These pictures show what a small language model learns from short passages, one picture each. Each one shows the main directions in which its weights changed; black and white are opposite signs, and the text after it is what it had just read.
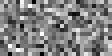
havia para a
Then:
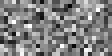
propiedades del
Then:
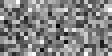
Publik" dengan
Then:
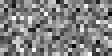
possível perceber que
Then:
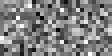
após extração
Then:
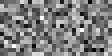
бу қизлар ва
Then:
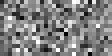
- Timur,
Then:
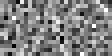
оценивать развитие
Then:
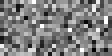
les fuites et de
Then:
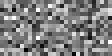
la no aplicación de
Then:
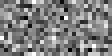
servicii și
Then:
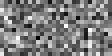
halten! Januar
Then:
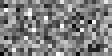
так і відновлення
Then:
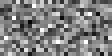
uning kitobida
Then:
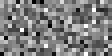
efficient and modern
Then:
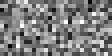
untuk meningkatkan
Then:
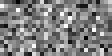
examen kan worden
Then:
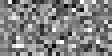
of to the conditions of
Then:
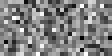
laborales y educativas
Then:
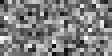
le contrôle des
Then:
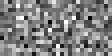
sollte schnell
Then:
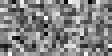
Simposio «La
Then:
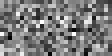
dari konsep yang
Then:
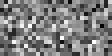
participantes da mostra
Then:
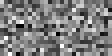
свободы и
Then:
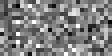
bo‘ladi, shuni
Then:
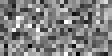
do formalismo que
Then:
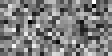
analizado. Por su
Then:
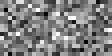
situation, personne
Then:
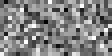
the experimental and control
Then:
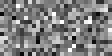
documentation : «
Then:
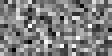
Ключевые слова:
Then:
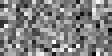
з медичними
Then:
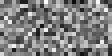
kadar geçen
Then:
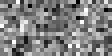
jika perempuan
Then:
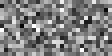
формулюватися як
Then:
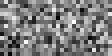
активності населення,
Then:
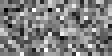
e não pode,
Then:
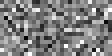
Ekish normasi
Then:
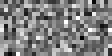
содержания методики
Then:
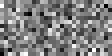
ибрат ва
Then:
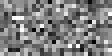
de Sabaneta
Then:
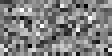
lo que sin duda
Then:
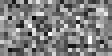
va ilmiy-tadqiqot
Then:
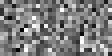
the Efficacy
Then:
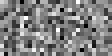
формируют свой
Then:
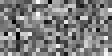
se realizó en un
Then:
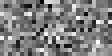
fois cette force
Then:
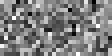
constatering van een
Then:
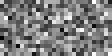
RDF usando
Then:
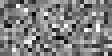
dengan pencegahan
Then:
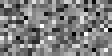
poco en los
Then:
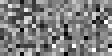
Secker &
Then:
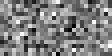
data de 03
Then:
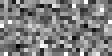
и без угрозы
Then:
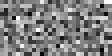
наук, доц.,
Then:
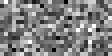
a inexistência
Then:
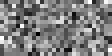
behoort tot het
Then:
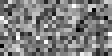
el aplicado en
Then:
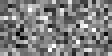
of philol.
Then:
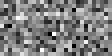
в российской
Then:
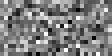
Shu sababli shaharda 2
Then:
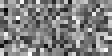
начиная со
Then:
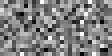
professor e a realidade
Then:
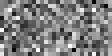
esa huquq bir
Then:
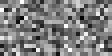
Isso fortalece
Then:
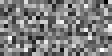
componentes importantes dos
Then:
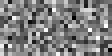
الدراسة إلى
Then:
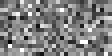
usuliga mansub
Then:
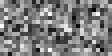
major spheres
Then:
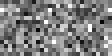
il soggetto
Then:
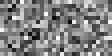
po sobie z
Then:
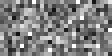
armonia dintre
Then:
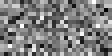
Companies in the
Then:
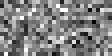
seperti GA,
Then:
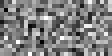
технологий ИИ;
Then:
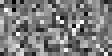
timp ce
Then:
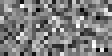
как официальные
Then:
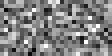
emas, balki tushunchalar
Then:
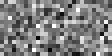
turli qarashlari
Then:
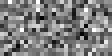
Ключові слова:
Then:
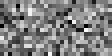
dunyoda juda
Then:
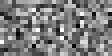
защитника со
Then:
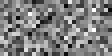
asarni xotimasi
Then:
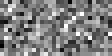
física. Las
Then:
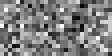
bir hayvon
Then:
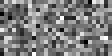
emasligi, yaralarni
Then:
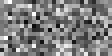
influência de fatores
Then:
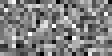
Y. V. та
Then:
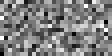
der Sprache
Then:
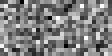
es así, no solo
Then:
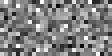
\eta$ yarim
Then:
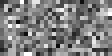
de la Situación
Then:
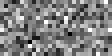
Ao mesmo tempo,
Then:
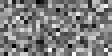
dans le haut.
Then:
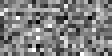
cozimento do
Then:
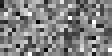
uchun izohli
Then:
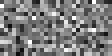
единая и
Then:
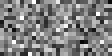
in the sphere
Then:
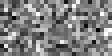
hayot darajasini oshirish
